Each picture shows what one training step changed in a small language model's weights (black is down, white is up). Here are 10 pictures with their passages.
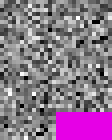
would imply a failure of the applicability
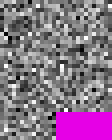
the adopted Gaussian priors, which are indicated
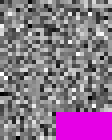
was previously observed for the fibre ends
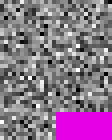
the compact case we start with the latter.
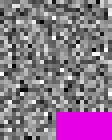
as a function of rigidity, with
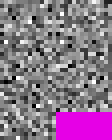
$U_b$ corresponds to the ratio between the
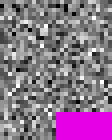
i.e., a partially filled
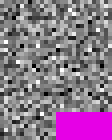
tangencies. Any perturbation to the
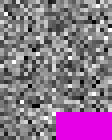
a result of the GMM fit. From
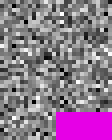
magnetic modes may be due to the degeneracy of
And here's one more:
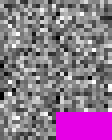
at the optimal doping levels where the
